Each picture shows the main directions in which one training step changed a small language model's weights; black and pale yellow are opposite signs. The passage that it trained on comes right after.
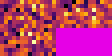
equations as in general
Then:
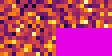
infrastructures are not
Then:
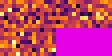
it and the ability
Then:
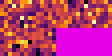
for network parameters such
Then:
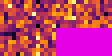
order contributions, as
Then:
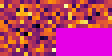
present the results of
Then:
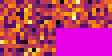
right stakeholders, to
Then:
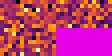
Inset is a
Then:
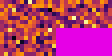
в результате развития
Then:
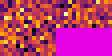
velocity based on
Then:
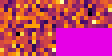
effect between the
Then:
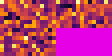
da necessidade de
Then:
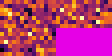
Indexing of
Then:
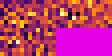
at this point,
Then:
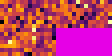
higher temperatures of the
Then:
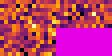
the French
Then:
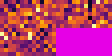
as zoom
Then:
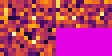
los factores
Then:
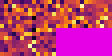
(see Strom
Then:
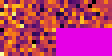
im Gremm
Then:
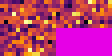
later, na
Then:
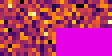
analyses of a
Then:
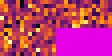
support plate
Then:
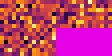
the present study we
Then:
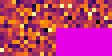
is established by a
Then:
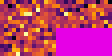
ash. The
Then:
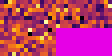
area below (right
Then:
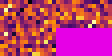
height reduction with no
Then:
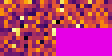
for complete 4
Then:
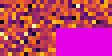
the three investigated cases
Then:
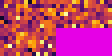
период с
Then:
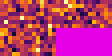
in 2016 that following
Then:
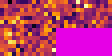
a mean of
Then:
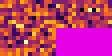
statistical error is too
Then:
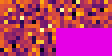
in the right place
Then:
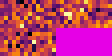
have the potential to
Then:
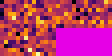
assimilation of
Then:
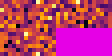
construct more specific broad
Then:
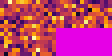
a dominating set
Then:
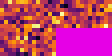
a eficácia
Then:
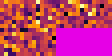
be factorized into
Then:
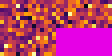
the wrong
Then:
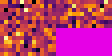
y de la
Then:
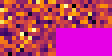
With the evolution of
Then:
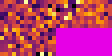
зразка або
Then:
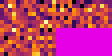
datos del
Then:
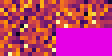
with phonon
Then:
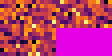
the course of the
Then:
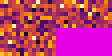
characterized by
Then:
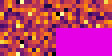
strangers from
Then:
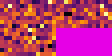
works similarly to
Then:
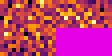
mean squared
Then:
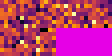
of error. -
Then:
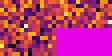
with mean score of
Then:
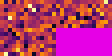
coloring function.
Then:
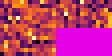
чапга ва
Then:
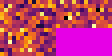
и старения
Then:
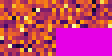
geologiya va
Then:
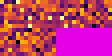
they contain within them
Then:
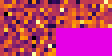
et al.,
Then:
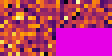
likely viable due
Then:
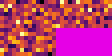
life independently.
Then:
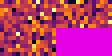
focus of the
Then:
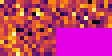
effectiveness of different prompt
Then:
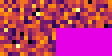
tools in their
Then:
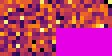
in which the more
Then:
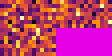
that one of the
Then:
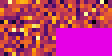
a crucial factor in
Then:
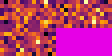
Medical University.
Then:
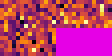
of the projection
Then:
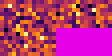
example of our main
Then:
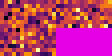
measurement reported.
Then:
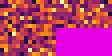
that appropriate measures can
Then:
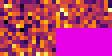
form factor equations for
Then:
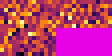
to the Organization
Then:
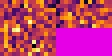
durante al menos
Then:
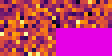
of more than three
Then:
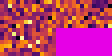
avoid sub-par
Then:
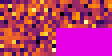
Case of
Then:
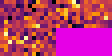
un análisis
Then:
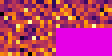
provide suggestions for
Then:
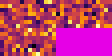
modern technology words where
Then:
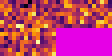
Influence of
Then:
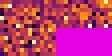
future generations.
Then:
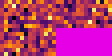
by a factor of
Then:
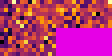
from 10 Hz
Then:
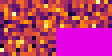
resultado de uma
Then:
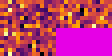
and sustainable
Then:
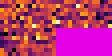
the benefits and
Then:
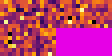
in 23 countries.
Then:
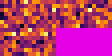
transferred into the
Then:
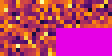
analyzed here is available
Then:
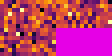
selection of the
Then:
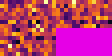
positivity assumption includes
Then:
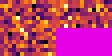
odd in
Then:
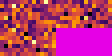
It also talks
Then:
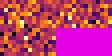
to the conventional
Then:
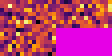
approaching along the
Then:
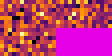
va yana
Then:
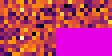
що для ефективного
